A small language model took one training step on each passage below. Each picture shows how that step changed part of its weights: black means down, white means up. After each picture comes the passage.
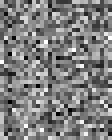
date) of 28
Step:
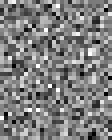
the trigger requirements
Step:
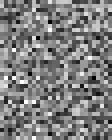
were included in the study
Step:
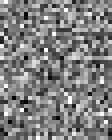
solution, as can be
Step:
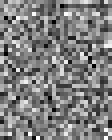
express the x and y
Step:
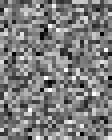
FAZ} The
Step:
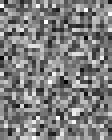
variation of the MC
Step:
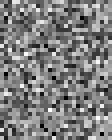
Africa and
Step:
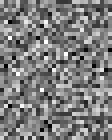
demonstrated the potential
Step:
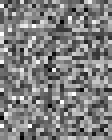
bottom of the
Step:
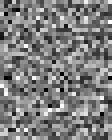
proximity on the
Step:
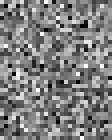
knee, including
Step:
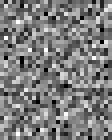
by international agency
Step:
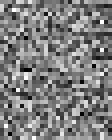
to implementation of control
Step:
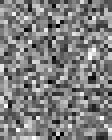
the orientations of
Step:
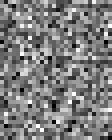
MU $u$
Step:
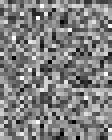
this restriction,
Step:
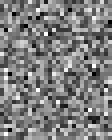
32-bit or
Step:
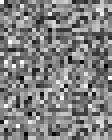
roof and walls
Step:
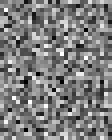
that no faithful
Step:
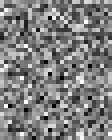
procedure, and
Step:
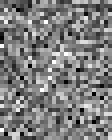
properties According to the
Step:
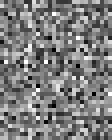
amount of data is
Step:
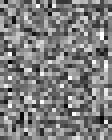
statements in
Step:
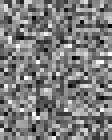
Its task is
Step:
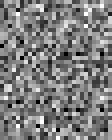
**Towards a
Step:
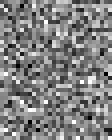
if the relationship between the
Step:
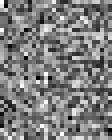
counts for each method to
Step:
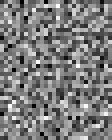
respondents had an
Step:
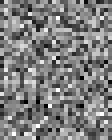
one can easily
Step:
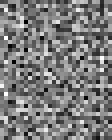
with recent data on light
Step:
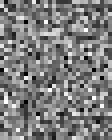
data is normally
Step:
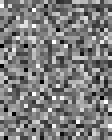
integral of the first
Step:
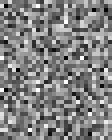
it is sampled by
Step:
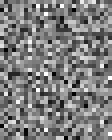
hydrographs from
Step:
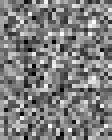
the simultaneous
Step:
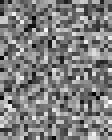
the last section we
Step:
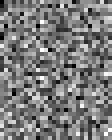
Conclusion A lot has
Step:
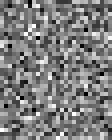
and traditions [2].
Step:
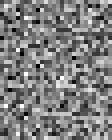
Competence in
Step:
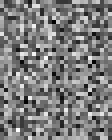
and impact can be
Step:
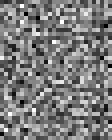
a dephasive
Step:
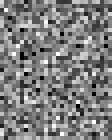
for each temperature in order to
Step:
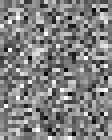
Bella Coola
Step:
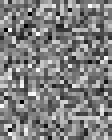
survey questions,
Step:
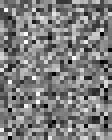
after 15 days.
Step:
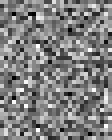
attempt we
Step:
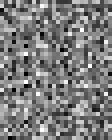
structure are modified to
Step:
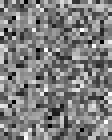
analysis of the production process
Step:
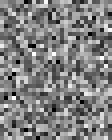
the pressure can act
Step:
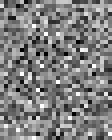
of cases of Anal
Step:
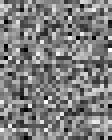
films, etc.,
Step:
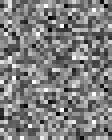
galaxies within the
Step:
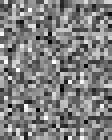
proposition suggests
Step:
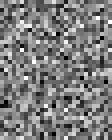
is even truer for
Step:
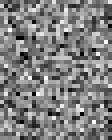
in the limit of large quantum
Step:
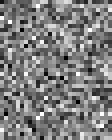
It covers an area of
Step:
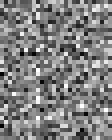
was used. The lattice
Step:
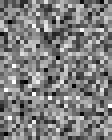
professional activity
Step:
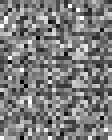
spectral selectivity of
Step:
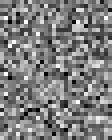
vivax* species
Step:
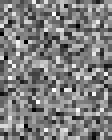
instead the cold model
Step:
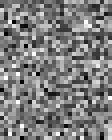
-choose low
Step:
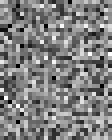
% If we
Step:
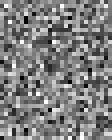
board moves
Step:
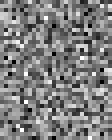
standardized processing,
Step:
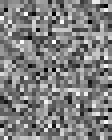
noticeable difference between
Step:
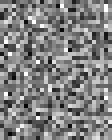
stacking with no
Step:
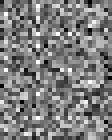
We have written this
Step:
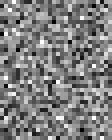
{\em made of}
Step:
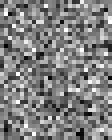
our isolates at the
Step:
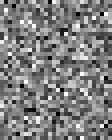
shown in next section.
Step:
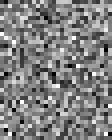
Support Vector
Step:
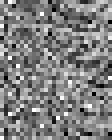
contribute to the
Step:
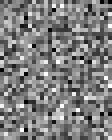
free energy function,
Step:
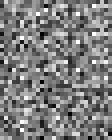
Allen RJ.
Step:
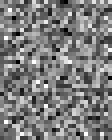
transfer in a
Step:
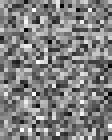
form of current in the range
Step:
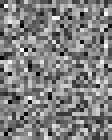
upgrade the
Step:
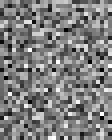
does not understand how a
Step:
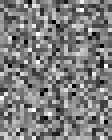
and graphics and is
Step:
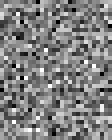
way of his own
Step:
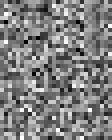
might serve as
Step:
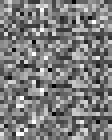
centuries, many
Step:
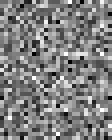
these results. Two
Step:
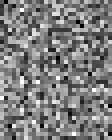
prefer R, and
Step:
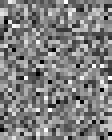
And while private
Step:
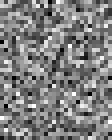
random distributions
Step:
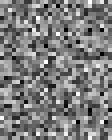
I have shared the
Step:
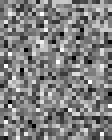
possible and subordinate it
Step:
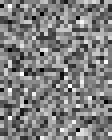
common diseases
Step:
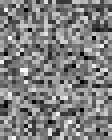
to the upper
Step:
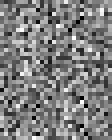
College of
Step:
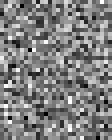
us within a limited
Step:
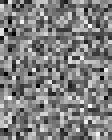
measurement performed at time
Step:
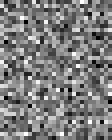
data, while limited
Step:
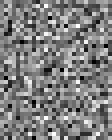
satisfies \bea
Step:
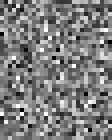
network security,
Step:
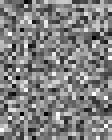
in Figure 7. Figure
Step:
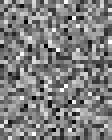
adaptation. The
